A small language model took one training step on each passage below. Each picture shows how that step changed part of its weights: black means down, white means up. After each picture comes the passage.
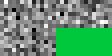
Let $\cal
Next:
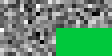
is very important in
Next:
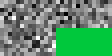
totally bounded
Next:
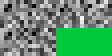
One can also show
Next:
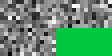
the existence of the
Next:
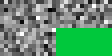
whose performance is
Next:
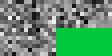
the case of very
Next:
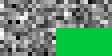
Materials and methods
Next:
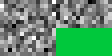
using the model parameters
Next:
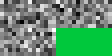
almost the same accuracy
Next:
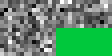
P}$ there is
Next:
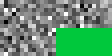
are formulated as
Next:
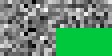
respectively, and
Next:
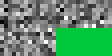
a positive impact and
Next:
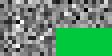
knowledge — been
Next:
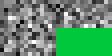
found that association
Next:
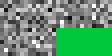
prevent this phenomenon include
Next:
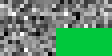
sample data in order
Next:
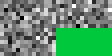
Contribution to the
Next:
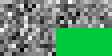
are required to be
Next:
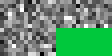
was found that
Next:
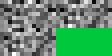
accountants for
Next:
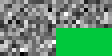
consider each algorithm over
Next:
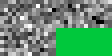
above.} $$ The
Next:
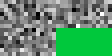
of Calibrated
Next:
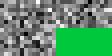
and Chae
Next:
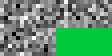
Under the conditions
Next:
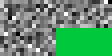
utilized to address
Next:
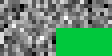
$\psi$. Let
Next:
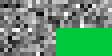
are available anywhere
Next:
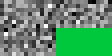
partially supported by
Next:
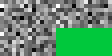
\bullet $
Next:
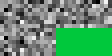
consider it necessary to
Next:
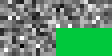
the disease;
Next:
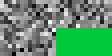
activity of the
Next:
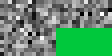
the cells for 30
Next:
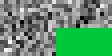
person, and the
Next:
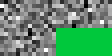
urban area
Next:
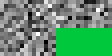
identities, we
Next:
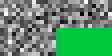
method for managing
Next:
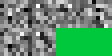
theorem says in
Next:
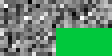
Associated to
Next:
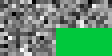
here). The presentation
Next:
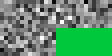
with a view to
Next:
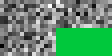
at the same
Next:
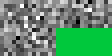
structures are all related
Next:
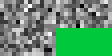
and fix. We
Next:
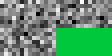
and local agencies
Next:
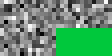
establishing that new
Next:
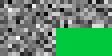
holomorphic function
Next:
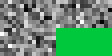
in terms of
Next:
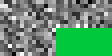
parts of the
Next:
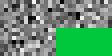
acid is formed in
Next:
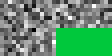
in scientific computing
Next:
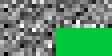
spectral condition number of
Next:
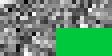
In fact, from
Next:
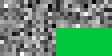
axial positions.
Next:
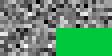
triangulations. For
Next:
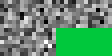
hence the mesh density
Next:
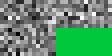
the valuation of
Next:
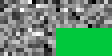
2023). The administrative
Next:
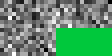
the term natural product
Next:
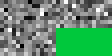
English teachers, a
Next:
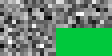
lying in
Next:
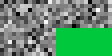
et al.
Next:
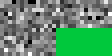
or caprylic
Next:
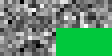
that all the four
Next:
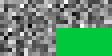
so we have
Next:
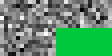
in estimating the
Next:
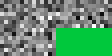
side effect profile
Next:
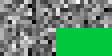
$K$ or
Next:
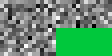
adapting to dynamic
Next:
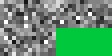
were collected from patients
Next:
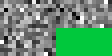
This dimension involves being
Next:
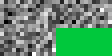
differentiable at
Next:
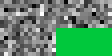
be a function of
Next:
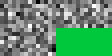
designed five major components
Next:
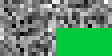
years and the mean
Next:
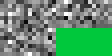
start HAB studies
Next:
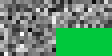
batch mode to
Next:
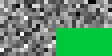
given with equation
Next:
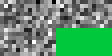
validated through
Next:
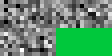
and nondegenerate random
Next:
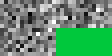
simultaneously, the following
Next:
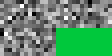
this equation by
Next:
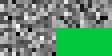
in diabetics
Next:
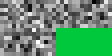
considered. These studies
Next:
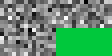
this term possibly
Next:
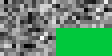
importance, the mechanism
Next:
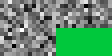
in $M$
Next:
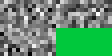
has to satisfy in
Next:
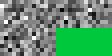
\medskip For any
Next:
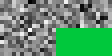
in Table 1,
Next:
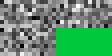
leadership style.
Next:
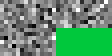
– Hidden
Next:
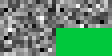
then there is no
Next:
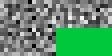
package to
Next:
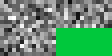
uncertainty of input data
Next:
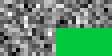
are symmetric in the
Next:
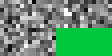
data presented in Figure
